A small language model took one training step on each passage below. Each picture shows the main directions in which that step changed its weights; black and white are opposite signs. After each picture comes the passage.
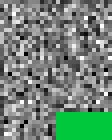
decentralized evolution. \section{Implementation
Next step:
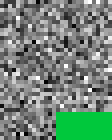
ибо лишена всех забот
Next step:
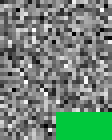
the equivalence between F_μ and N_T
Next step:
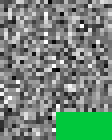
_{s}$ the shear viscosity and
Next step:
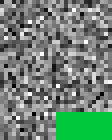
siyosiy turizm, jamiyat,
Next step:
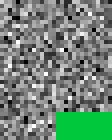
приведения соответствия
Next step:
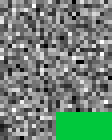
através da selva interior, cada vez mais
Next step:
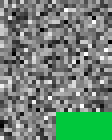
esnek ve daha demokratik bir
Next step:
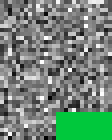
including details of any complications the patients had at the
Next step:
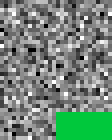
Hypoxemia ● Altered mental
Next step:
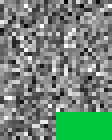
эҳтимоли юқори бўлган
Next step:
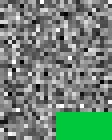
решаем обе поставленные
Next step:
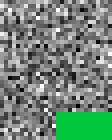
relative to the best-fit linear relation (the dotted
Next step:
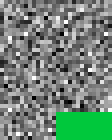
lines are $f_{\rm match}$, the fraction of
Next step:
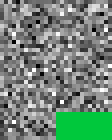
higher education institutions in the lack for holistic approach,
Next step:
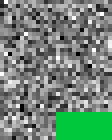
version of AES, is under development. ##
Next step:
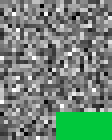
microwires with positive magnetostriction, the
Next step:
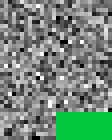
\end{equation} The evolutionary equation for the
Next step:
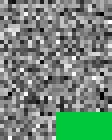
definitions/conventions floating around in the
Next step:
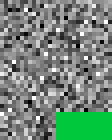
\alpha_s\la G^2\ra
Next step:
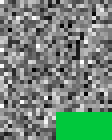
phosphate buffer pH 7.4 were
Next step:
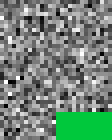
major subtype of glaucoma seen.
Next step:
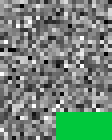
L5. The spectrophotometric selection function
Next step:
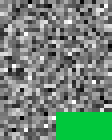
— it holds modifications to the inode and
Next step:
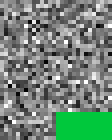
is observed between the three samples. Moreover, there is very
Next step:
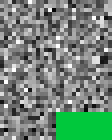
longitudinal reddish-brown lesions
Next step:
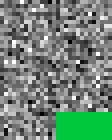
CODE OF THE REPUBLIC OF
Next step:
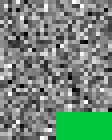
or opt out), you will be considered to have no
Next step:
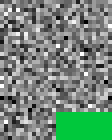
The analytic Poisson brackets are defined
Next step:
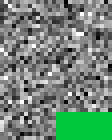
necessary, there are a range of tools that can help to
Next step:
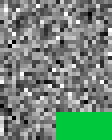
k\right) \cdot \bm{\sigma}$, where
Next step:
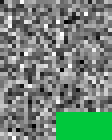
Group in Relation to Physical Fitness
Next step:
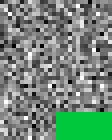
by Berengar Carpi, a famous
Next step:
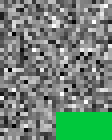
that BHs initially reside near galaxies'
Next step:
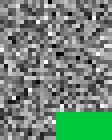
a lower incidence of violence against women. According to
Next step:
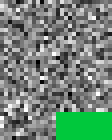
In particular, most modern experiments make use of trapped
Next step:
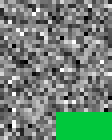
the classroom, where the children can learn to observe
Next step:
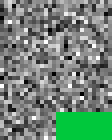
the numerical solution even outside the layers. A number of
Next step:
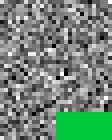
- including 528 potential lithium-ion
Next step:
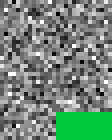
orbit (umbra maxima), shown in
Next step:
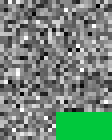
theory and creative practice of personality education in children.
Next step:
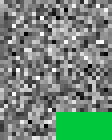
as a combination of all the remaining data,
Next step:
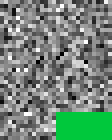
input signal should focus on the frequency spectrum narrowed to
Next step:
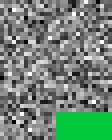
spontaneous musical material played acoustically,
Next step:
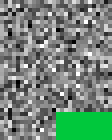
distributed between bonds in the $a$ and
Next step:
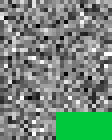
in our case, LSCO is optimally
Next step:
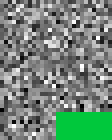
of EVs. Moreover, carbon emissions are an essential
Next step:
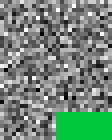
hierarchy and the flavor mixings in the
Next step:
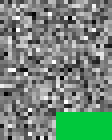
direito de não ter interrompido o processo
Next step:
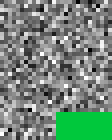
treaty which entered into force in 2004 with the aim
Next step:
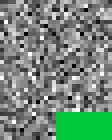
de verslaggeving over een verstreken
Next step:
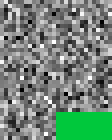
важным аспектом, в связи
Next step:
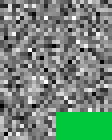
census) or subgroup populations.
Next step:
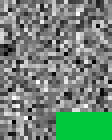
t^\beta$. Then it saturates to a constant
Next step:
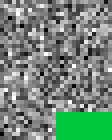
profile in their centre. Throughout the evolution, the
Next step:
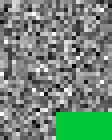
środkowa. Leży
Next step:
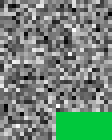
на різних мережевих
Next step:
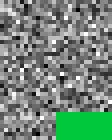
Assoc., BSPU them. M.
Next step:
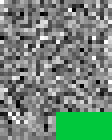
envolvendo todos os atores e todas as
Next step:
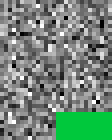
\mathbf{w} \in V(G)$ to
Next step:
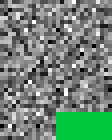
findings provide useful insight concerning how various
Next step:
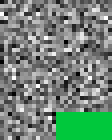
most countries are now highly industrialized and rapidly developed which
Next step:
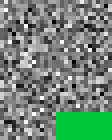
and characterized up to 100Gb/s with
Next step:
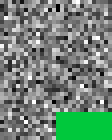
attic red-figure pottery*. Chapel
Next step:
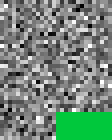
followed to combine the path following and drift control
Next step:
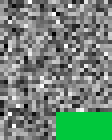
for updating model parameters and adapting domain shifts.
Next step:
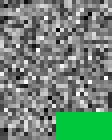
common scientific perspectives of urbanization on water quality //
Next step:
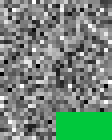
facility LIGO \citep{LIGO}
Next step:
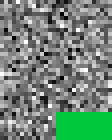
Sahiwal cattle. *Ph.
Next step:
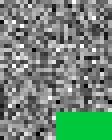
core competencies like weapon handling,
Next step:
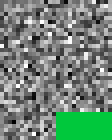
1 yildan 2 yilgacha. 24
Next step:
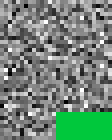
away from the wall we have the vacuum state,
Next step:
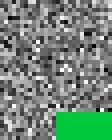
Zeiten im Schuljahr (siehe
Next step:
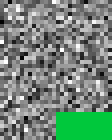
cervical nodes, drain the head and
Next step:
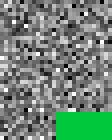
protocol assumes that the hardware will have the required
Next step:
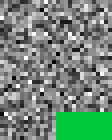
qolmay, uni amalda
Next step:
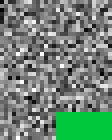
de trabajo, en su mayoría no
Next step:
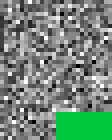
two $C$ gates, and the third design is
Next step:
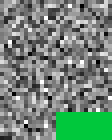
potential mistakes resulting from autorotation of the
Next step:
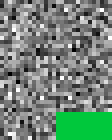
Ieremia și a послушникului
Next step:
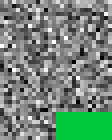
ALS/MND, glaucoma and
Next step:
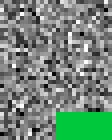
to its reported good performance (Martens et al.,
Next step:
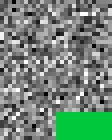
estavam acessíveis ao pesquisador
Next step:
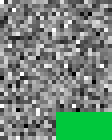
adapted for children and young people's literature and culture.
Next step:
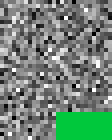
tiadakan di sekolah maupun di
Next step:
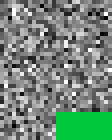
evaluation of the performance of other hybrid systems, such
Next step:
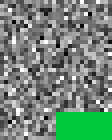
Muon Knight shift as a function of temperature
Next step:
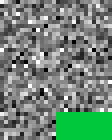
In order to understand all functions of the tool, the domain
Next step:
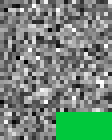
which maintains correctness of data in memory with less performance
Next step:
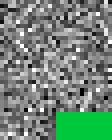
p -value of HSIC based statistical test =
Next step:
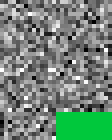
Londra), a vitezei inovării
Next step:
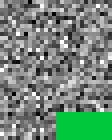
field, and discussing promising future directions.
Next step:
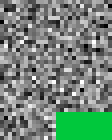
performed Ramsey interferometry measurements at weak interactions
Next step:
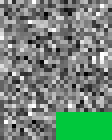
tetrahedron with the shortest edge first, and
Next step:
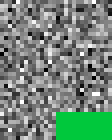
the $d$-sphere. Here $\rho
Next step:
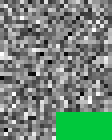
step until convergence. - Initialization C,
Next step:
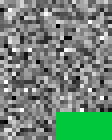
chaqqonlik; - Muvozanat
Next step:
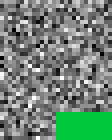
discharged home on the 4th day in
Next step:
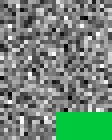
is proportional to $v_0^2$ for
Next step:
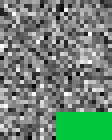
\\ Layer half-length, mm &
